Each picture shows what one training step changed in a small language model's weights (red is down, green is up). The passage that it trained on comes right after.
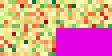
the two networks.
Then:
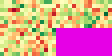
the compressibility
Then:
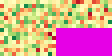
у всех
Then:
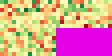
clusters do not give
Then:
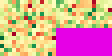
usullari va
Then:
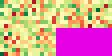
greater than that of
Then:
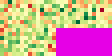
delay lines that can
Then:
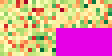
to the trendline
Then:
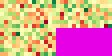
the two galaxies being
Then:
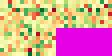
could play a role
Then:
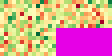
the finite momentum width
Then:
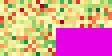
North, and
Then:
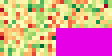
lower redshifts in
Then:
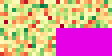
models from the bottom
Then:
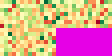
quantify effective dimension
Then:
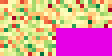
negative signal will
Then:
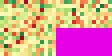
system aging and
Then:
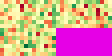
or finished
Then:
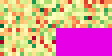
stage applies a
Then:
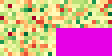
learning. The smooth
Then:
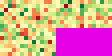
The relatives of
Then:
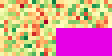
the generated code to
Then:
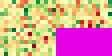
In the case of
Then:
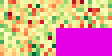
to faster
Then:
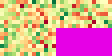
the VR
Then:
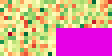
mentioned context. The
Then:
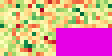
macroscopic planar
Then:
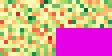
have been reported in
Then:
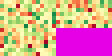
a generalized
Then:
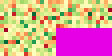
\nonumber \\
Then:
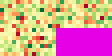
objective function to
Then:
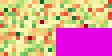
is introduced by considering
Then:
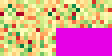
twisted together with
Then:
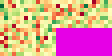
o no y los
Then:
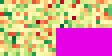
на свет
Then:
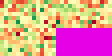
especially indicated in cases
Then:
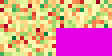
and society,
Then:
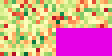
of items.
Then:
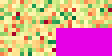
associations between
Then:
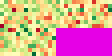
aplicação pelo
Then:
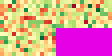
ensino de
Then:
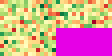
на активній
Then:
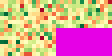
its order. \\
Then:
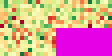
pode contribuir
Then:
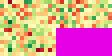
and coincides
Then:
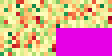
research, such as
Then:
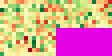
method. В
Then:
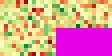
to statistics on the
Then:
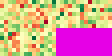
the flavor
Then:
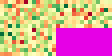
because of weak
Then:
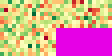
to ask –
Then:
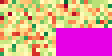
be a chance
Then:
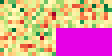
objetivo de
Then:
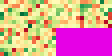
We now proceed
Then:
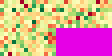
signal or dynamic
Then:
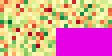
lead in an
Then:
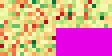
the formation of less
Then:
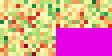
Firm size
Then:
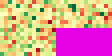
included. 1.
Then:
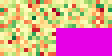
terms in Uzbek
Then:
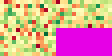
an iron core
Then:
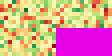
modo de
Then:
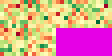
lower limit in
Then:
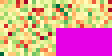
to simulate
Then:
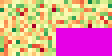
pale blue
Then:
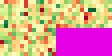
quadratically with
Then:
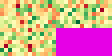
support structure can be
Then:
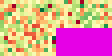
both groups ($p
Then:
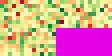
and start using the
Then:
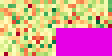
appeal to
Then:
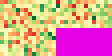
feature selection and representation
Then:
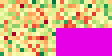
the size of the
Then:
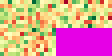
topics, the
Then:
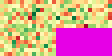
is necessary to see
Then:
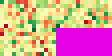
verify the transition
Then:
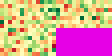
provide trademark
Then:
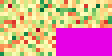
ionization event,
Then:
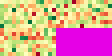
recording a
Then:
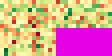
range limits the interaction
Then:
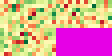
stages of the
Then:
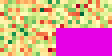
made of the volume
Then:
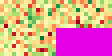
visibility are
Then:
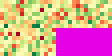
sich gerade
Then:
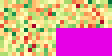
the KMP
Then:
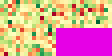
from hidden
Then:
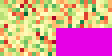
of limitation of
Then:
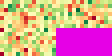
this sample only
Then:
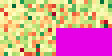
surgery procedures
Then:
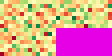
is not named
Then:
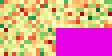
á, at
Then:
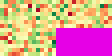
for skin
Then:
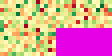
es utilizado en
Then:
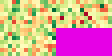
| Case |
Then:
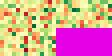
went up to
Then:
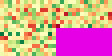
Ana shu
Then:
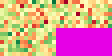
the observables,
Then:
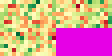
One finds that
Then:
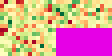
in combination with
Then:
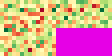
Undan keyin
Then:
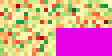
waveform can be
